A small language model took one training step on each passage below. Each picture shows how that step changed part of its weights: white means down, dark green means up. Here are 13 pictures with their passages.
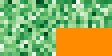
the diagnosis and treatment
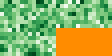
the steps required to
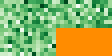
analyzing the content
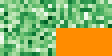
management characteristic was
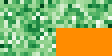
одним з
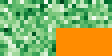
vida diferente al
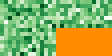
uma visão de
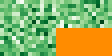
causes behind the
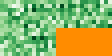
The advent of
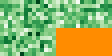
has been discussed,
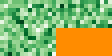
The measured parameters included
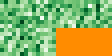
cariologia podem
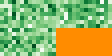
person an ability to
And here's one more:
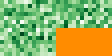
case in the
